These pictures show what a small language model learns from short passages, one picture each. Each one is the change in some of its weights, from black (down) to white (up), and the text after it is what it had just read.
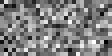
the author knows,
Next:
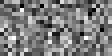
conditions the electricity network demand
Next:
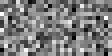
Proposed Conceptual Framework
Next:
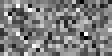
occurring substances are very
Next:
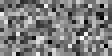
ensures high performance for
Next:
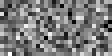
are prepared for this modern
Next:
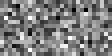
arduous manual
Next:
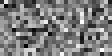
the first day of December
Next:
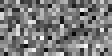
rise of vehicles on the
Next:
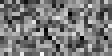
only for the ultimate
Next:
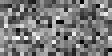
head residual disp.,
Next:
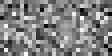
of key skills and knowledge
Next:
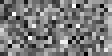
in society is a system
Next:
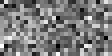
the distribution of languages
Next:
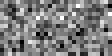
energy levels, both
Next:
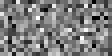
Corollary 3
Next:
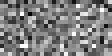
was measured on admission
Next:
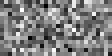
plummeted by
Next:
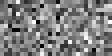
longer procedure time required.
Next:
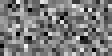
between 3% and
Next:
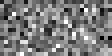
in this language is that
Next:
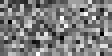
be deposited on
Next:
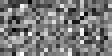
listening shapes structural
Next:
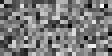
a CPN in
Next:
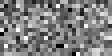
A RM _d
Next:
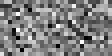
such as healthcare funding,
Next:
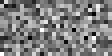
the additional speed using air
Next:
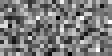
structural analysis was developed for
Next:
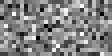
of conflict of interest The
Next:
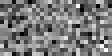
national levels. This indicates
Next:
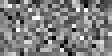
sperm count and
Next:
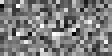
Order Letter).
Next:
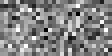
leverage technological solutions
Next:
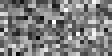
review by the coordination
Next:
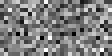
founder of the
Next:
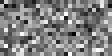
the findings, the suggested
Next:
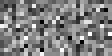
area plot of overall particle
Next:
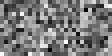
with diverse demographic,
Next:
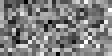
has been defined as
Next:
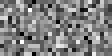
The kinetic models
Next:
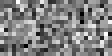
same day that the fish
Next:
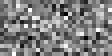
m. Site
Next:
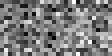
chemisorbent layer
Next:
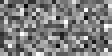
recharging facilities
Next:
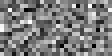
band and a plastic
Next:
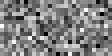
using. fig.
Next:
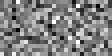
risk severity. Table
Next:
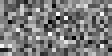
is the result of some
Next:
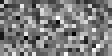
a fibre plant native to
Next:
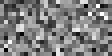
with greater significance and pay
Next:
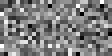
psychology studies.
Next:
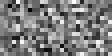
between visibility and
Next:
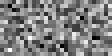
among health professionals and
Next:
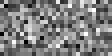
the time domain are peak
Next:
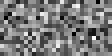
and Pashadi at
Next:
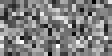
to allow interpretation of the
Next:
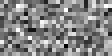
de Souza,
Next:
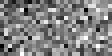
3.48 Moderate
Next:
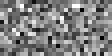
Changes on the
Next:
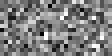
weather and leave less
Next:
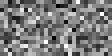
converter. A comprehensive
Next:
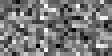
or below and with male
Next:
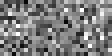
indicate that the prevalence of
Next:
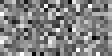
Islanded Power System
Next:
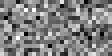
specific and contextualised
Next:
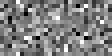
Range) If
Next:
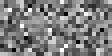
This dataset had previously been
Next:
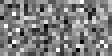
of robots that are
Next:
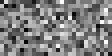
the average patch still
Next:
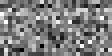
influencing Bangladesh
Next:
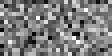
I. At first step
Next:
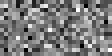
sustained population expansion
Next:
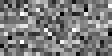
were supported by data obtained
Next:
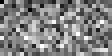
time. 2. The
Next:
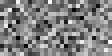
cultural norms. Through
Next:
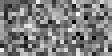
can easily switch to
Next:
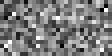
in research and the best
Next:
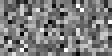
is currently unsuitable
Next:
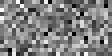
- Implementing
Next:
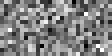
(D) SEM
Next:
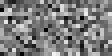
reveal teachers' daily activities
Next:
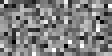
the country, France)
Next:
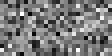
was followed by an
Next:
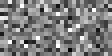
enterprise level deployments
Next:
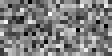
able to draw the
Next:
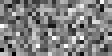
as a primary clinical
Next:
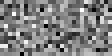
of water permeability
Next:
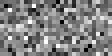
figure shows that there is
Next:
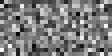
a professor of
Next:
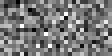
section, I want to
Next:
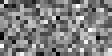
the diols as evaluated
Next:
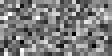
people and doing a
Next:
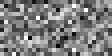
I cannot say what he
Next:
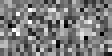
Ordinance rather
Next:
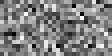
vivo*) to evaluate
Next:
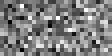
or misperception
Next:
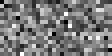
a significant increase of the
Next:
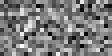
should be implemented. Further
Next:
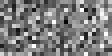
number of images that can
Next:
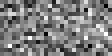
also necessary to act
